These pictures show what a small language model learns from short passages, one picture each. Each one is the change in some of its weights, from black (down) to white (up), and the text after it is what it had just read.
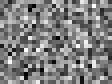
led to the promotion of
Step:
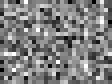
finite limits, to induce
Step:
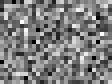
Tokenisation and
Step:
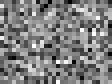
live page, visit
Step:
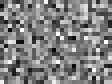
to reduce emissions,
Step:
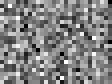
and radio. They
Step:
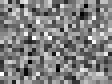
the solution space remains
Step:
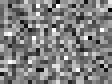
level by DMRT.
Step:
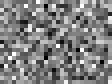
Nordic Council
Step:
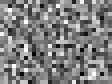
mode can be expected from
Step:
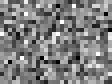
all $j>0$. It is
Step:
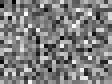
To examine the feeding
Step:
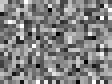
both countries follow a
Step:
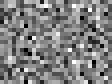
alignment with Industries
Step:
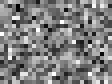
concerns of patients
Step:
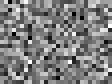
the interface approximation is more
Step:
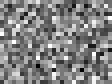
National Emergency
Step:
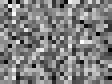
a distance of 5 cm from
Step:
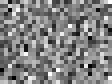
the fact that the kernel and
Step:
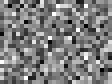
follows. Let $A$ be a
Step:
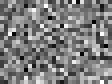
diagonal (by
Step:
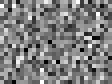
with the study of the existing data
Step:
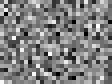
(Table 4) for all models
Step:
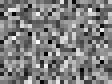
We set \begin{equation*}
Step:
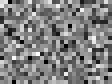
for BTS search in
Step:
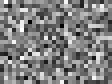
The latter has a set of
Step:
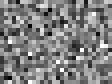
we prove stability results for
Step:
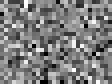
determinants of iron status
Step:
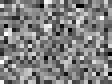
$U_i$. The forms
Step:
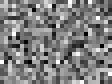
be computed using links in
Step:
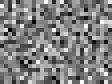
with the help of the
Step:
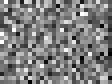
are all of similar form and they all
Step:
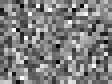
arbitrarily close to
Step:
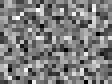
if they are isotopic
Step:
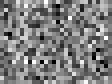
3 days varies between
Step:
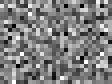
the type of incident.
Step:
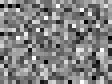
Online Education:
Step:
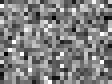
this dropped to
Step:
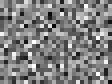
only as a disciplinary
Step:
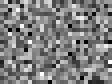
the combination of these production
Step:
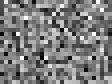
vertex $x_0$ in
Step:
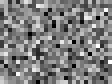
we provide some numerical
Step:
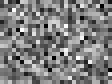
\end{equation} the
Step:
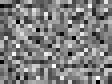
\nd Remark 1. If
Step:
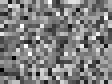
the $$r(p)=\mathcal
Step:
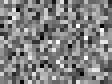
of distribution and reuse of original
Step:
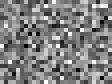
ratio, tape
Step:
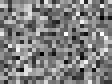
tooth extraction, dental
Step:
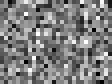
less than or equal to
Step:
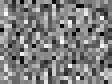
$t$-$vector$ of
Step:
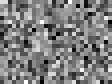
of $I(q)$ can be
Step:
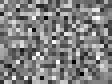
apomucin in
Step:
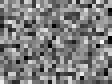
could be prevented with
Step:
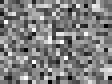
vertical axis. We
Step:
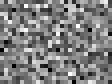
the fertility parameters of the
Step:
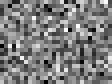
the Alternating Direction
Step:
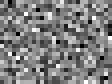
have a less dynamic development
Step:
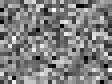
$P_\bullet$ is
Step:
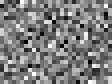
only if it splits into
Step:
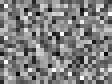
final responsibility for the
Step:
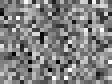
wind field, and this process is
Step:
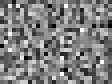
annuli which are
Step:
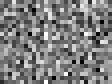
holistic assessment approach.
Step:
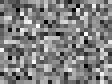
representations of low dimension for a
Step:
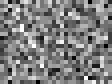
the integral is to be
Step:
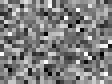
therapy, proper collection
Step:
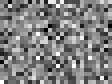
introduce the following rules:
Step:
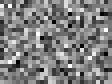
multiple aggregates,
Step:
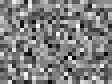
further at room temperature for
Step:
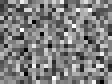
It is either a path
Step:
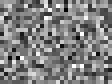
to differential efficiency in the
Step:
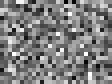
an equivalent problem for simpler
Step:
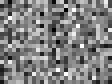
the UK's applied
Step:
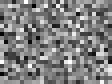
followed by a profile
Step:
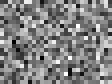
the virus spread,
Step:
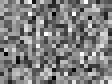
music representation systems do not
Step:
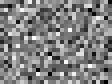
HCM, a fast
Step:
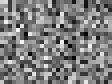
of the exact solution.
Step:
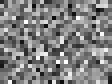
shallow water acoustic
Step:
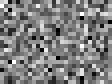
in $\mathcal{O}_h$,
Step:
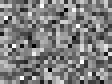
the exploration ability of
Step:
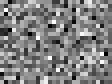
(vi) A strategy for
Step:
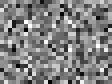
M : **M**ethodology
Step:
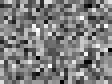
monitored in a
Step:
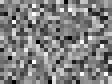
vast advances in
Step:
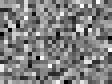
tableaux with
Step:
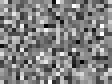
of digital signatures by
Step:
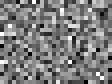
situation is the following. We
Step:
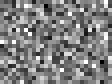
the smaller boxes.)}
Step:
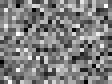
new war in Europe
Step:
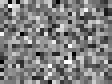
a new interpretation of the
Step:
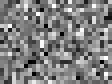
\cdots = n_d =
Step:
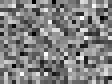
key, a fairly
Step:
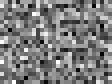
outcome & complications of
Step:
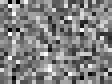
a proper basis of ${\goth
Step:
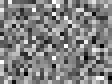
MCQ keeps its
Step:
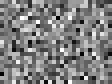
declare that they have no
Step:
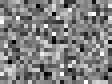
\vskip 12mm {\bf
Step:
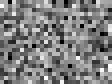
and $\lim_{z\to
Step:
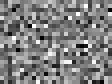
\homkc then, by
